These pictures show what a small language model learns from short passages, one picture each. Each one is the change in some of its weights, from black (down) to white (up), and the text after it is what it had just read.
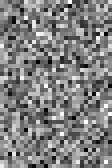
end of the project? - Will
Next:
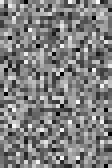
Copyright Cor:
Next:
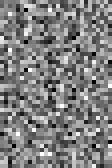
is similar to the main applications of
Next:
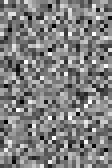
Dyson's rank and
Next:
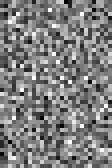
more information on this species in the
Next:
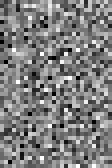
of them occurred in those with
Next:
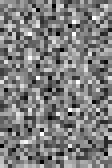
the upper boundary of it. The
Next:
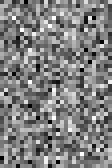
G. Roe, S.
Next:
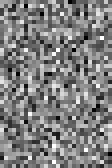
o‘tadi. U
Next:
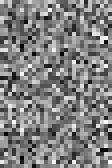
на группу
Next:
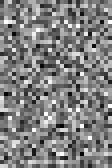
methods used in children with
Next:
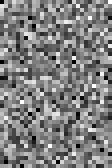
ist, das heisst
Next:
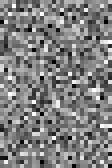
\theta_i), \quad i
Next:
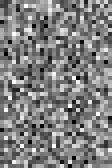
of this study was to evaluate the
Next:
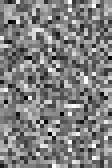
based on the catalogue used
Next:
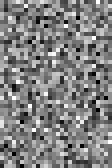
cell lines assays on Human
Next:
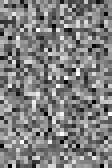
the most energetic components of
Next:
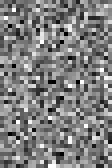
15 minute interval before or after
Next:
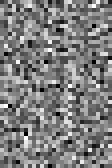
the velocity distribution is very similar to that
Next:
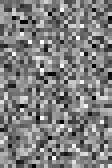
habia dispuesto
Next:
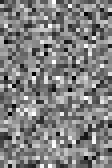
evitar en su viaje a
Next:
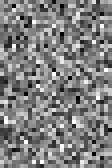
nasa palibot
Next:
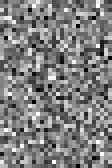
evaluation of the quantity
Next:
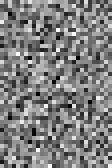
іронії та
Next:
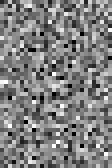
the interest is on the
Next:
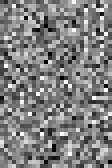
be the most suitable one.
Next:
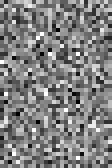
and structure NetCDF
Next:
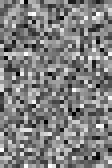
elchilik, madaniy
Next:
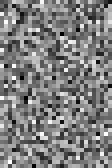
color structure as function of $x$,
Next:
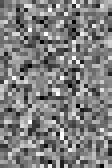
is their corresponding amplitude evolution. }
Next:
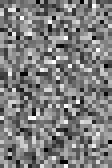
the platform’s communication
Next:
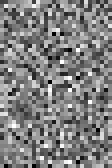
learning for them. Although they
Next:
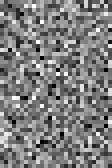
A characteristic feature of these dynamics is
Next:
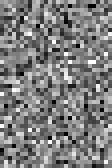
the Turks can be seen as
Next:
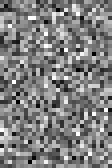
hodisalar) sodir
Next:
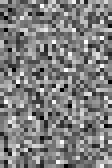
in the oral group was
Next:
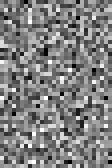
by embedding them within a
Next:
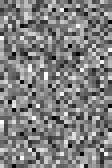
{\em in situ} gold
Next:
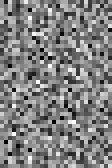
well know problem of connected component
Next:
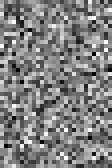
X-ray pulsar wind
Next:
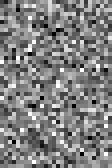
of a perfectly
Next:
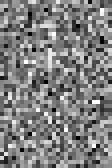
of controlling the PET,
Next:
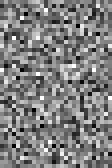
cutoff function that decays to
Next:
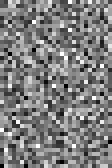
the viscous regime. The
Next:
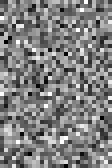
adhesive intestinal obstruction and they
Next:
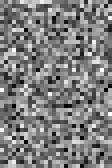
as power, temperature, and extraction
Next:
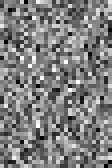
RV outlier at
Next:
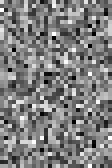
markazlarni davlat
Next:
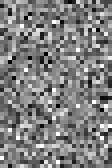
number or a date. -
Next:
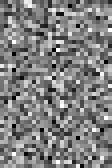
the increase. 1.1 Research
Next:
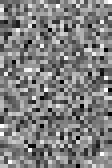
into how cell shape and orientation
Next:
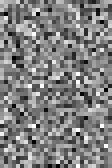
AM, Elnaggar
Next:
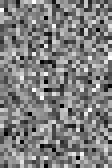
consistent with sources with a less
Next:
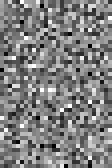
it presents a number of best
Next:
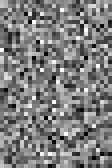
com porfiroblastos de
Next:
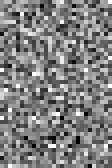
and forty percent of the participants
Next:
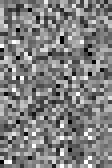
menangani perkara
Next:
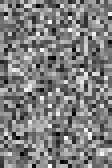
this matrix was considered too large at
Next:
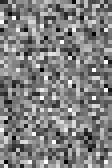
sujeito seja réu,
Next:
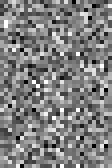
Fig. 11: Soil
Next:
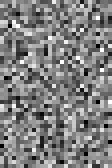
or go to zero in the form of
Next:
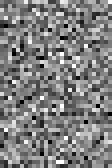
above behave differently depending on
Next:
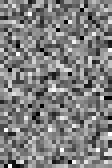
maniera" to refer to
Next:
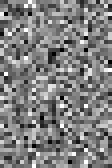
In particular a strong enhancement of
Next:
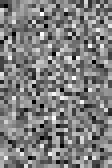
change introduced by the grating
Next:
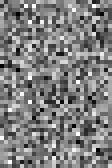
PAIL modelis var
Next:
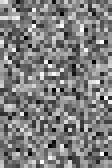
Unió Europea.
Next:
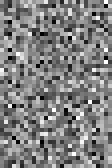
model makes it more suitable
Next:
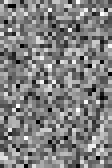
showed high insecticidal activity
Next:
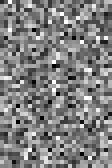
the best-fit model, $
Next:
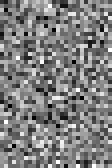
process of integrating the new
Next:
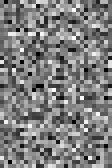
in gaps in the data,
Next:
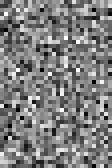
couples to quarks with
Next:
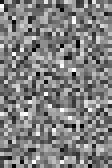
5 l/t dozasi eng
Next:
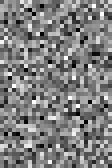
this system, we have minimum
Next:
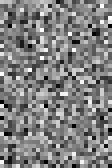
ее органы на
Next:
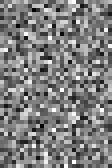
is conditioned on the tendency
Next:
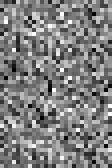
and low morale. These negative
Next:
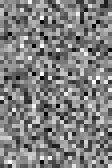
\end{equation} where
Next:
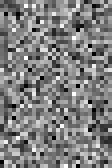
SSI system deployed on
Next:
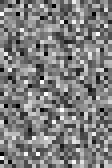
da tela, com as
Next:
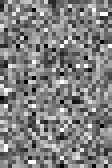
hozirgi kunda
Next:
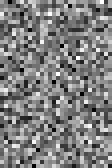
Traditional Spiritual
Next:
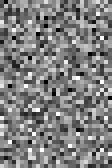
de la exclusión social.
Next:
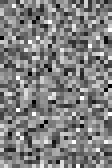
other, and therefore, the relative
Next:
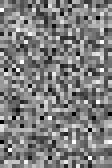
which are important thermodynamic
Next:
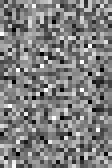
to making them more affordable
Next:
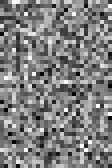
and in accordance with the
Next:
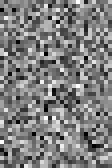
da Justiça.
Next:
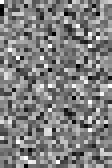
\gg 2t$, the AB
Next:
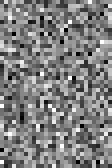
empresarial da empresa
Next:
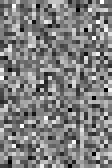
suo prestigio con la
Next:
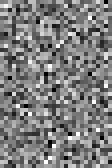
reporters and media people.
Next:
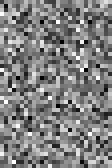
matrix given by \begin{eqnarray}
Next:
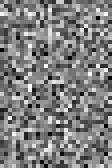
of surface diffraction from reflection
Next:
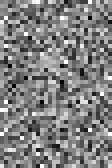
**Computing methodologies**
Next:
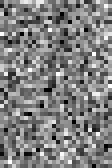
steps are combined with a
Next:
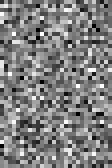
pairs of time intervals.
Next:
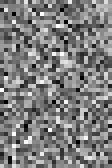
varying $R$ by
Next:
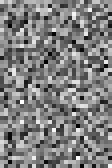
рекомендации о
